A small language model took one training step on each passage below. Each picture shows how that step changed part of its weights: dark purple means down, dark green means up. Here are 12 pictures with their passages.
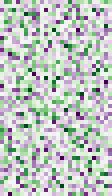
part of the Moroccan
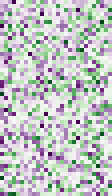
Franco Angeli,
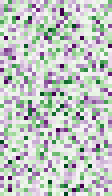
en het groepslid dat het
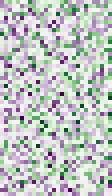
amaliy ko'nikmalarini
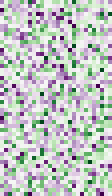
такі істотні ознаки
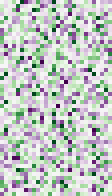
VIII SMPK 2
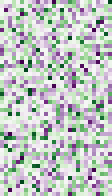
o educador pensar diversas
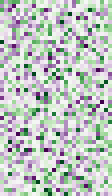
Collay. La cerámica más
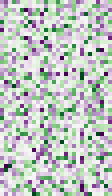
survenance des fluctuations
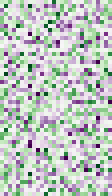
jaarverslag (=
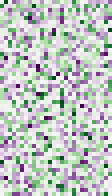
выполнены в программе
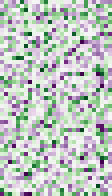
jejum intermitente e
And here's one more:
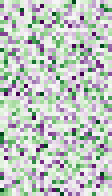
ее обращение «к
